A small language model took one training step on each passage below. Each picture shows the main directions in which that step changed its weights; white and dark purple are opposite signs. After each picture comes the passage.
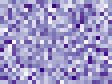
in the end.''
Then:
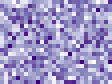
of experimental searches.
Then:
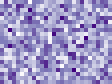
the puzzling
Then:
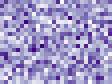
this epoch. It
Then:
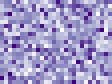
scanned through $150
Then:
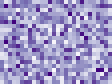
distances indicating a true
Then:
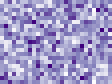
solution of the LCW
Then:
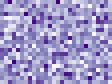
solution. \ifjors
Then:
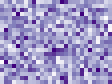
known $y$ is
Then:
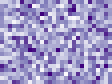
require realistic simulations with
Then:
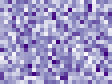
\hline $\WW_{\rm
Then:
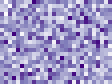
different training objectives
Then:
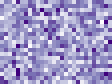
we treat it as a
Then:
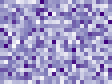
a finite segment length
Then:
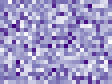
pairing symmetry.
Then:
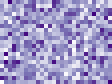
potential. The essential
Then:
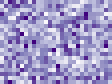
[4] in derived
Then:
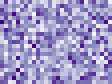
fully determined by the
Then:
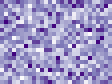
of fitted power law and
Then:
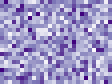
the derivatives of the
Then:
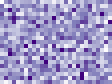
a pure population in
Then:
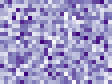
been a considerable amount of
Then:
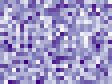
different conclusions.
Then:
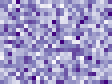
the computational cost
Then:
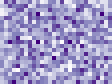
form factors become linearly
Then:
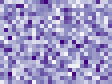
invariant quantum theories
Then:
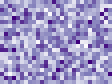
in a vicinity of
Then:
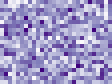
link with the information that is
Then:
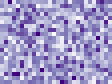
an optical system designed
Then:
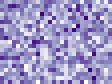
associated with surface and
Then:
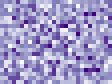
the event horizon
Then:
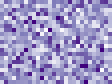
method reduces the amount
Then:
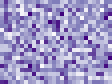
optimal control problems that
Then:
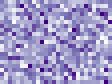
a Faraday law
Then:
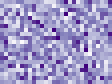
diagonal elements of
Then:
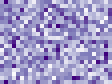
be understood from the
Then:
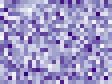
are depressed in case
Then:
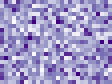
mapping stages align
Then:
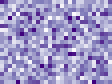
was tackled with the
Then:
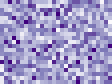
comparing it against the
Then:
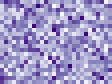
distribution to the transformed
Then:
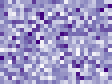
at transcendentality
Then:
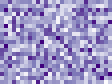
but also on the inherent
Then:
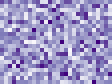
\alpha$ decay, the
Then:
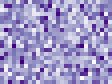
and the desired distribution to
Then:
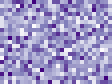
relativistic hamiltonian,
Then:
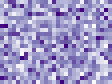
cutoff for the
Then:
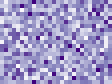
choose a unique
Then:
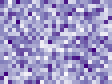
with Randomized Routing
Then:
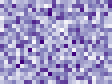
This number is about a factor of
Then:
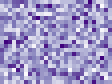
A model and its application to
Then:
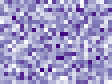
filters to exclude
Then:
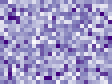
a four-dimensional spinor and
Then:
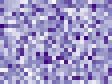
D (that represents the
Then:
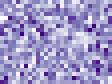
could be effectively mapped
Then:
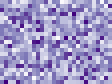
of users and how to
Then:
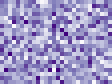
the others, or it is
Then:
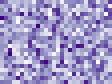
There it was proposed the use
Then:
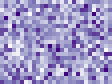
emission commences and is
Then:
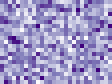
note that this effect is also
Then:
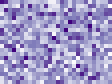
used. Upon taking
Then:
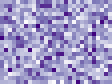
the main goal of this paper
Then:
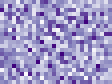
means of \be x =
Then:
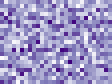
shown that this expectation holds
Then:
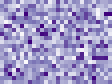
to access the channel
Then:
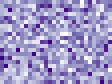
the \emph{magic
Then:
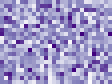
the corresponding target values.
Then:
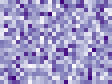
and third terms come
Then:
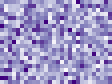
typography) and
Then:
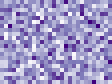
behavior. The results are
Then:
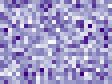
of the direct scattering in
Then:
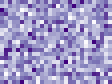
from ERA5,
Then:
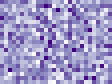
The main goal of the present
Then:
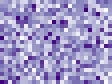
$v \rightarrow -v$
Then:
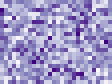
these interpretations at this
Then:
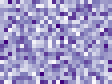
optimization problems, and
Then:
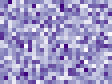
momentum of the $R^-$
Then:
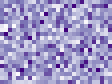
new way of extracting
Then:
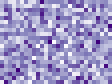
This is highlighted by
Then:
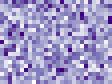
of $m$ by prime
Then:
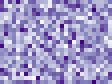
and its potential influence on
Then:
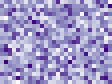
method is used to derive
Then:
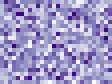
of Fast Variables with
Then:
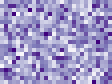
the coarse graining
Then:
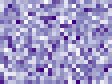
to suit their own
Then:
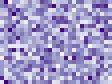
the scattering processes
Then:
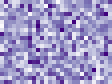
\\ Apart from the region
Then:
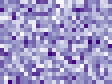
800 mins.} and a
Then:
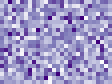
now ready to
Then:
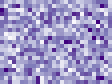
neutral reactant,
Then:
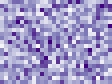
The first encoder
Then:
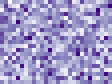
with heritability (the
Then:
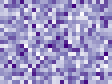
to suppress heating
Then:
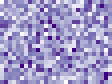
. \end{equation}
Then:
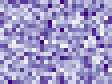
is less deep than the
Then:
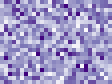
single modification can be
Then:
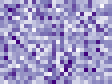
neutrinos observed by the
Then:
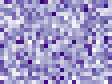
field splitting enables
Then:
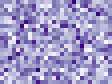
the number of nodes in the
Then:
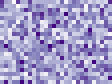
spins and parities of
